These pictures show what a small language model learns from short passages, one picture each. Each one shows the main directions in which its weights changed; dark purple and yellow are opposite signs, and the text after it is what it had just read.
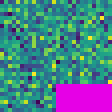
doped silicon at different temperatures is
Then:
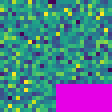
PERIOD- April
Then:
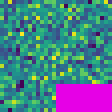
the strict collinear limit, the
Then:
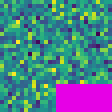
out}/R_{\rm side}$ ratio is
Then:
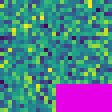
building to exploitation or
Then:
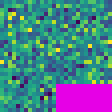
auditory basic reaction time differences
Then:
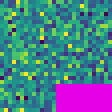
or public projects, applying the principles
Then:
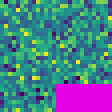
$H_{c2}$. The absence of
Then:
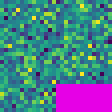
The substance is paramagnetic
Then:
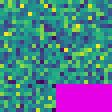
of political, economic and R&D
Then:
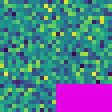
administrative-territorial regions.
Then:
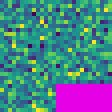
an innovative digital application capable of
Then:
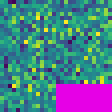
management there are many "best practice"
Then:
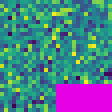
and $c_{1}$ defined in
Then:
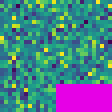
права та процесу Національної
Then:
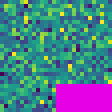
thrived on the fundamental principle of a
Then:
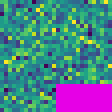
a observador). Las actividades se
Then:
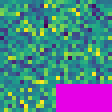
of trees, constituting a key
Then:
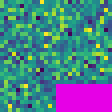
proposed model uses a cumulative
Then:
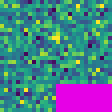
da sulanca e de alimentos
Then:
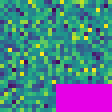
charge form factors of a nucleus, being
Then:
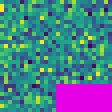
addressed in [8], which are the
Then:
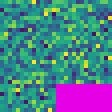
streamlines under solute gradients is
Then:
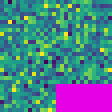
to Levinger's constant $L$.
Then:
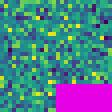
new perspectives.Accounting,
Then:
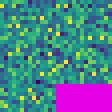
were exposed to 30 minutes of
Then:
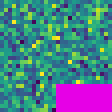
College of Pharmacy,
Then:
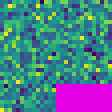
an input with two different ratios, then
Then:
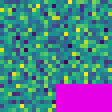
limiting factor when trying to learn new
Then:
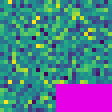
two telescopic cylinders
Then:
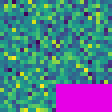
a restructuring of tensions at
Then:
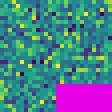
is clearly seen from the polar plot around
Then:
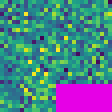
Tables 1-3 also shows the variation
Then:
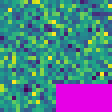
corresponds to the denser inner regions where the
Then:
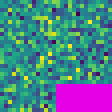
was proportional to the velocity. (This
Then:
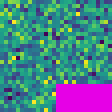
attack hit over 150 countries in
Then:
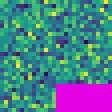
in the CAT equation, with the value
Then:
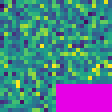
de ciclo. En ambos
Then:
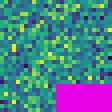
the low- and high-frequency
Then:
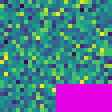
oyınıń hár
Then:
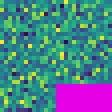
P., Kamalova G.
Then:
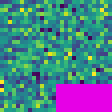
pair of photons and then the quantum state
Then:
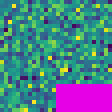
do demographics, including gender, academic
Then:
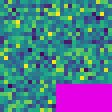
within RPA (solid lines) the
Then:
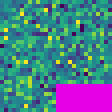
va tashkili-fikriy
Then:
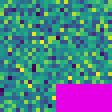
be replaced by an integral.
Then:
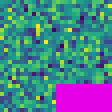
digital anthropology, migration
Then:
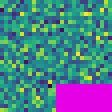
Somando-se a isso,
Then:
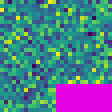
Proceedings of the Krylov State
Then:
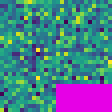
in effective strain rate is due to decrease in
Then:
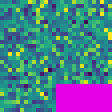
Associate Professor (Russia)
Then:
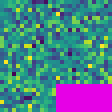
Ekspresi agama itu
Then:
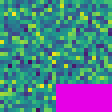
type material to culture collections whenever
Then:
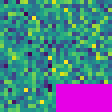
(Izvor: Autor)
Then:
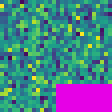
soil bacteria have provided the
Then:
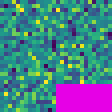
tadqiqotda STEAM
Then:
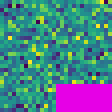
of* accounting processes. In such
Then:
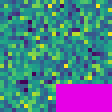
of the optical dielectric function
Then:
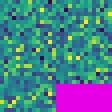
women (Forston 2009), but the
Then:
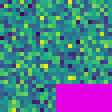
hypotheses have been explored to explain the
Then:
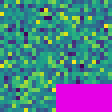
Kinder- und Jugendbeirates
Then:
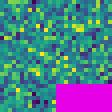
of sinks ${\cal T}$ along with
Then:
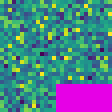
-- DNS data} The DNS data
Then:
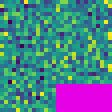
e no culto ao corpo
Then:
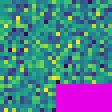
Буранов Х.Ж.,
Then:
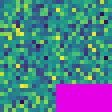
can make serious effect that will harm the
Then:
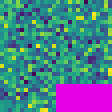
Reactive Distillation: Reactive
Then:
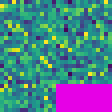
2020 introduit la notion
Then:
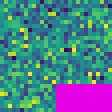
intensity and decreases in the dark. In
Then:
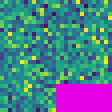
(2.1)$$ The variance of the
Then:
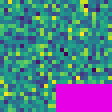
solution of the transport equations within the vector
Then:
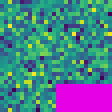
when one magnetic field component is known. We
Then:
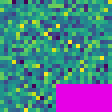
como trabajo cuantitativo
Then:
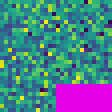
mass. Similarly, while searching for
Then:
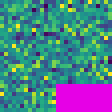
cada uma das estruturas. A figura
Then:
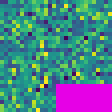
expected target output $y_i$. In
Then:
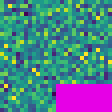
bo'yicha o'zining ish
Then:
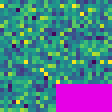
be crossed dipoles, and the
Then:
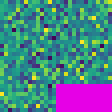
help students develop technical competencies that are
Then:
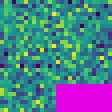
Філіпова Ганна
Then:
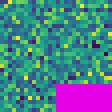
independently by Babu,
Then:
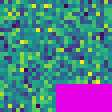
Usain Bolt proposta
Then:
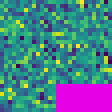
solution to the optimization problem. A.
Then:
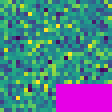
in this paper are not based directly on the
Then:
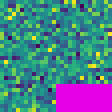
four directed triangle patterns.
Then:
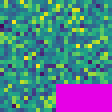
di Milano Bicocca,
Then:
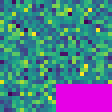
with the structure of educational project research, the
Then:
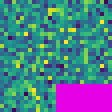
mahsulotning ancha
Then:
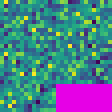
the social entrepreneur, we can
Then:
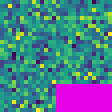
phase freedom in the mapping \(
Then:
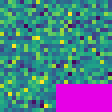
of social actions. Legitimation
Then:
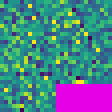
Compact on Refugees
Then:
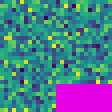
and local volume fractions within pierced
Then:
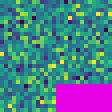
be expressed in terms of hypergeometric functions
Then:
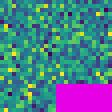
mail. A total of 52 valid
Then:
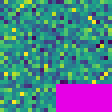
apresentam níveis mais elevados
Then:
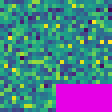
apresentação, sem deixar de
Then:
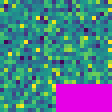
e última sessão da
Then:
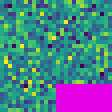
layer thicknesses of 10, 20 and
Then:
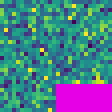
inference. Lower-precision
